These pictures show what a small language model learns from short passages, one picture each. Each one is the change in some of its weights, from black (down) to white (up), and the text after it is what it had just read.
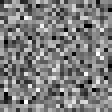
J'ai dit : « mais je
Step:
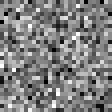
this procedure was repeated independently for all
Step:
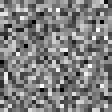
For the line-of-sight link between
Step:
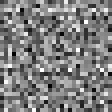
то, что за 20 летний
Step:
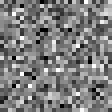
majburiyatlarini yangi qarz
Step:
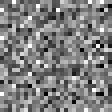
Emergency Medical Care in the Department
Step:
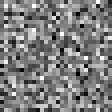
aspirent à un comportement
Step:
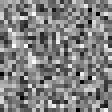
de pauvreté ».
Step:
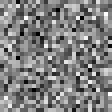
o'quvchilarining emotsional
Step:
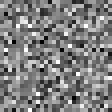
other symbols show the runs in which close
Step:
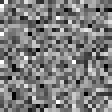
switching from one black hole state to another.
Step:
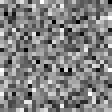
PhC slabs and multi-band
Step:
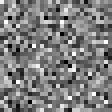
\end{table} \subsection{A
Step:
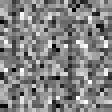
جواب انسان کی عقل
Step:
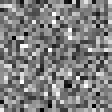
taken into account. The laser pulses
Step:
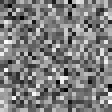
\label{GL generator}
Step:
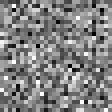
A major advantage of the proposed scheme is that
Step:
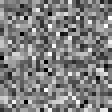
disease: current burden and future
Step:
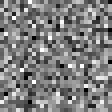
pair through b-tagging. % %
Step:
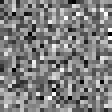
condiciones reales, como las
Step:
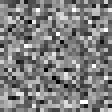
aves – o que representa um resultado
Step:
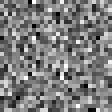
рік 500 оленів.
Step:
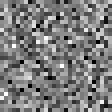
ustida hosil bo'lgan
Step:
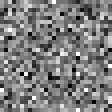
$^{14}$N due to its presence in a
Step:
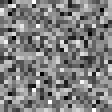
cluster synchrony, that is, when
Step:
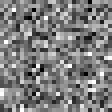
analyze the intensity time series. This function finds
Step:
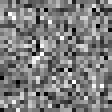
Cognition*. American Psychological
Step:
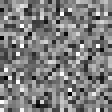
isotropic refinement only, an initial
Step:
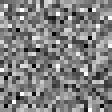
thanks to which all the parameters of reproduction
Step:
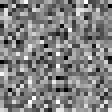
when the average loss of the copula is
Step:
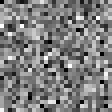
Cabello. Valencia: Universidad
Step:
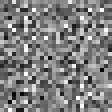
в ходе решения поставленных в
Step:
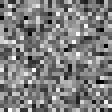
de História. Animes. Recursos
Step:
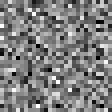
flux densities at higher frequencies in this table are
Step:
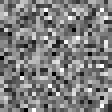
detenho!*”. Somente
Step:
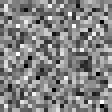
of the standard error of the exponent,
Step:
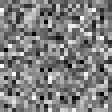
and helped break the barriers between
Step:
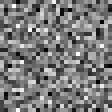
Vaucouleur profiles placed in
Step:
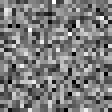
beginning. We start analysis of NiO
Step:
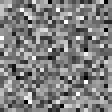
comparing first differences to highlight the divergence between
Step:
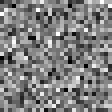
de persecuciones; día por
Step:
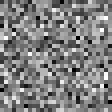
from the CO data is difficult given the lack
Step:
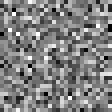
as the {\it localized induction
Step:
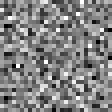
Хитой билан савдо
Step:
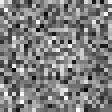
Respublikasi Oliy Majlisi
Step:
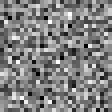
the prescribed \fov typically forces the
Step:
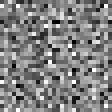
the calculated shock height and the shock temperature
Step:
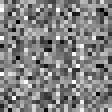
be quantified. Among the external
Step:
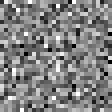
elements $L_{ij}$ in terms of $
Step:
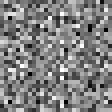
entangling-capacity literature
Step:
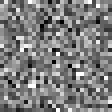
gradient by accelerating. The bulk Lorentz factor in
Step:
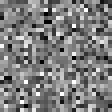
Orel O. Arterial hypertension
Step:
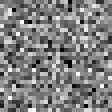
values observed in other nearby galaxies (Figure
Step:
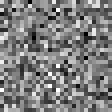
a higher death rate, thus lower
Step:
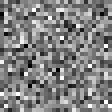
desarrollo del esquema corporal
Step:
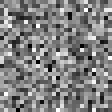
etadi. Mavsum oxirida
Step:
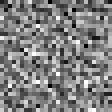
specialize formula (\ref {expans15})
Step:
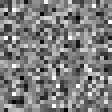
Аннотация. В этой
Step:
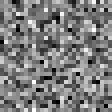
Гордиенко И.И.,
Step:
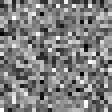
injection and phase locking, thereby
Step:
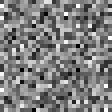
we add a Lasso penalisation on
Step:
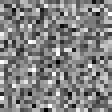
kHz QPOs in neutron-star
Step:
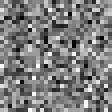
rolls up as the flow velocity and the
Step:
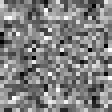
o'sishi jarayonini bildiradi va
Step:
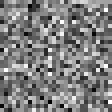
frame in (b). In the above experiments,
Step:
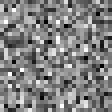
الأدبيات السابقة:
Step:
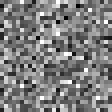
Son Y, Kim B, Kim
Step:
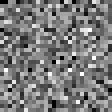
associated with $\hat{M} = A$,
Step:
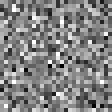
духовно-нравственного развития
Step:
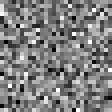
evaluations is $N_\Omega^3$.
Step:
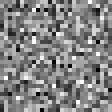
on permanent EDM of a given
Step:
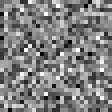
da conferire al tuorlo,
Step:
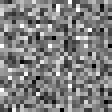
This memo provides a contingency plan that
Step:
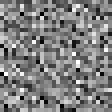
the analogous quantities that balance prior information against
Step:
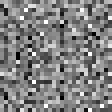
birgina to'g'ri
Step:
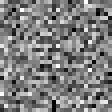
reduced scatter of 0.12~dex. The
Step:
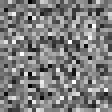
the chosen integration scheme imply \equation{
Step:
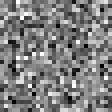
the target for $x_B\ll
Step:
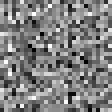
задач КЭНС является отношение
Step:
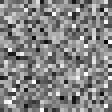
increase the voltage the second timescale is
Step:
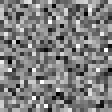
over time; (B) the average
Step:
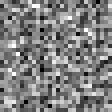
tafakkurini shakllantiradi.
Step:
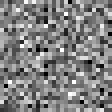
of the LL regime, with no obvious
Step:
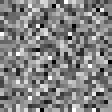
is below the one of the VAV
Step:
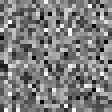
фальшбортами, прочно
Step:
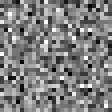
with respect to $x^\mu$ gives the
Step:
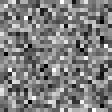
(2002). Environmental education in the
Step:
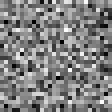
either through automated filtering pipelines
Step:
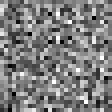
We interpolate the sampling times to
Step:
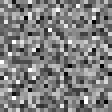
three-track detection compared to a conventional
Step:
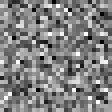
finite number of galaxies can be observed for each
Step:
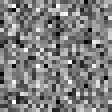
which it is chased, which is the production
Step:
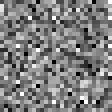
of fundamental interest due to various potential applications to
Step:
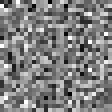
using set B of 100 bacterial genomes
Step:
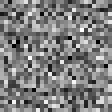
classifications based on the orientational
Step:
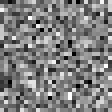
infinitely stiff plates. We
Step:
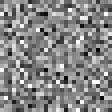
sofrimento psíquico e
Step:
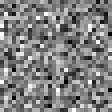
mass scale. These will affect all of the couplings
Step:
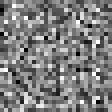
la souveraineté,
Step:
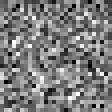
Lattice Field Theory}, }
